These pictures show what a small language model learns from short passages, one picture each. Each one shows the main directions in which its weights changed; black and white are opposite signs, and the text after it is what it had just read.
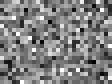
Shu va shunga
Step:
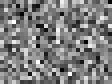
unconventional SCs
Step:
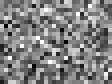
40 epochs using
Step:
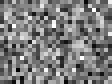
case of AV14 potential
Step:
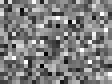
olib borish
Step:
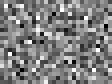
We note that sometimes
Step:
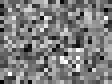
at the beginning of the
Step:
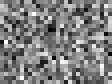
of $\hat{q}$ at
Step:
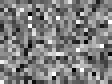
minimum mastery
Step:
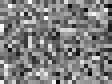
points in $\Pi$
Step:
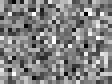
renormalization and
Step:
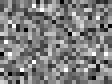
a segunda metade
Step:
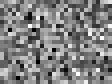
süre uyuma
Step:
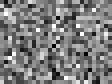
A Rouse-like
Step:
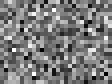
spoiled by the term
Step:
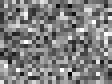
and $C$ related to
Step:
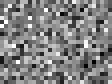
multilevel moderated
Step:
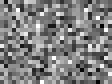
a suppression in the
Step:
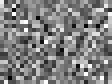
are determined by the two
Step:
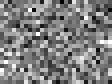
des grandes écoles
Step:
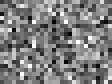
Gaussian distribution, in
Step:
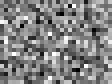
adalah suatu
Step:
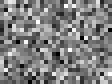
and nightly medians
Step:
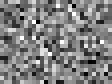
users is identical.
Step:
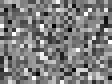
make effective models and
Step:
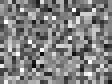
Alfred Kastler,
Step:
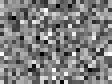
the equation \begin{equation}
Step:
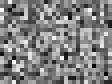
ва ундан
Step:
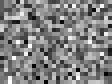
mascate chamado
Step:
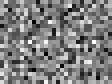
/ Internationale
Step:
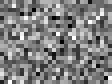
the long-term
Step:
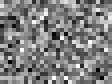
the overlap functions}
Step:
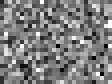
of Stauffer et
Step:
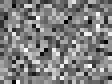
kasus (*use
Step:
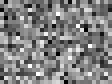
a spatially flat
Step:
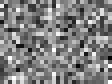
the range $\range$
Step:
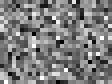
but it has also been studied
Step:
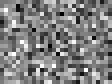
imóveis. Este
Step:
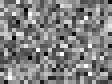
one of the contributions to
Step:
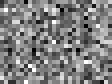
sovente il carattere
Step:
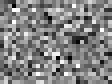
hypergraphs with
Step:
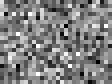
used for graphs that are
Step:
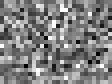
of women in other
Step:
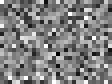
preliminary measurement of
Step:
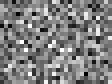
written as follows
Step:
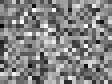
furtuni, un
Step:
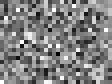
to red (maximum
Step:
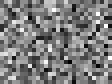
: أستاذ
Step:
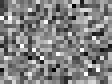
And the explicit
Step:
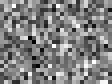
atomic layer
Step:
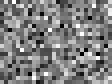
positive, as would be
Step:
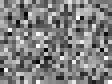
where $q \simeq
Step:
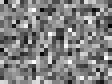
surface. In the vast
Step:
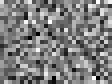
represent the terminal states of the
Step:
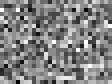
zarur bo'lgan
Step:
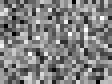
colonialidad (ver
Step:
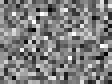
not require any additional
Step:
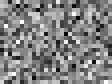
with full and uniform
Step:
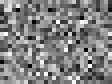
approaches to peace**:
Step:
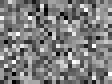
doubly assuring to
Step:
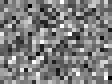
ir socialinės
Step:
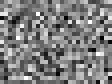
the DOE Grant
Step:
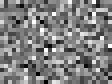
that our previous work
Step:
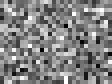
А в марте
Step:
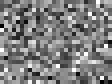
by phase–amplitude
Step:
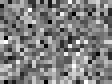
and PSNR between the
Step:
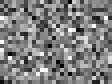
que, no debemos
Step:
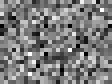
theoretical framework
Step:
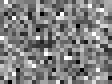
və regionu
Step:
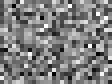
is stable for both segment
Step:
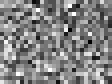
rango de edad
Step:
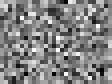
1.25 GeV using the
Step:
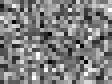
în ipoteza în
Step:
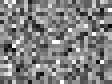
que leva em conta a
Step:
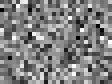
based on the dynamics of
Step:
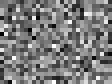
between departments -
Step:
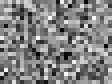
que sus derechos,
